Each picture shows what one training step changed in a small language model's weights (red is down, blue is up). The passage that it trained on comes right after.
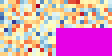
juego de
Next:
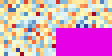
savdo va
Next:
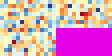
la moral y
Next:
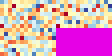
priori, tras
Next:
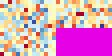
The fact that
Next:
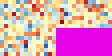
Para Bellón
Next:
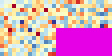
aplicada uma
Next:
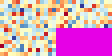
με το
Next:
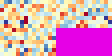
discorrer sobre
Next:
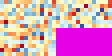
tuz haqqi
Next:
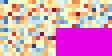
проблем, с
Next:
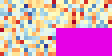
grande quantidade
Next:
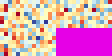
le peuple
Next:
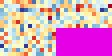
qilishlari mumkin;
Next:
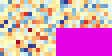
de Saúde As
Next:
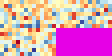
mustaqillikka ega
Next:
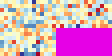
uy sohibidan
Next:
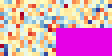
В то же
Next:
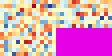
і відомі
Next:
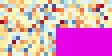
la pesca
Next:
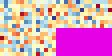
покров, И
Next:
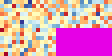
une valeur
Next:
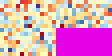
et la conception
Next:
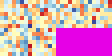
- Quantas
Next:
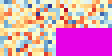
to decide
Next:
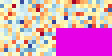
identificado em
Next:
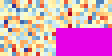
e Direitos
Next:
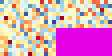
a entrada
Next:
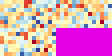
individual yondashgan
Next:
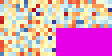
vertentes o
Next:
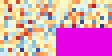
In *E
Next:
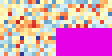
psixolog E.
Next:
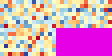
muhim vazifalaridan
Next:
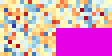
som skapar
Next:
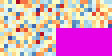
davlatlar va xalqaro
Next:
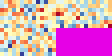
di mana
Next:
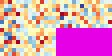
zeigen die
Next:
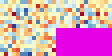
berhubungan dengan
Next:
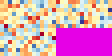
En principio,
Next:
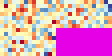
includes the
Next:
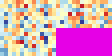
Research Journal*,
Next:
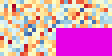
del vino de
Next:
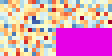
of the person,
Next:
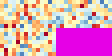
tomonidan qovundan
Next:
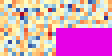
sociedade assim como da
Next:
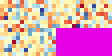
la présence du
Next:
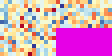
com os resultados.
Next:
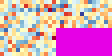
xizmat qilishi,
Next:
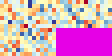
y la igualdad
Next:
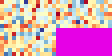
des capacités
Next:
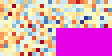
beneficiar a
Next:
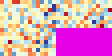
forma, a
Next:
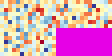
nella categoria
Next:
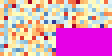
voltada para
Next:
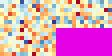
presentado un mayor
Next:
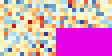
e análises de
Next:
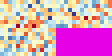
al RM:
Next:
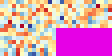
nain, du
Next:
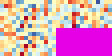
comunità per
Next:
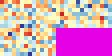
فهم منه
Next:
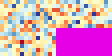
constituir como uma
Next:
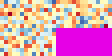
teacher of the
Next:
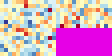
asosini tashkil
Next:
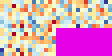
is limited.
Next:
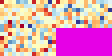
est loin
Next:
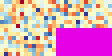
по рациональному
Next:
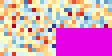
that there is
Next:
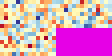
va ularning mamlakatda
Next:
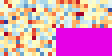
work to the
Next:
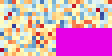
a política dos
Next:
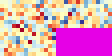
la personalidad se
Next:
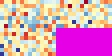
are formed
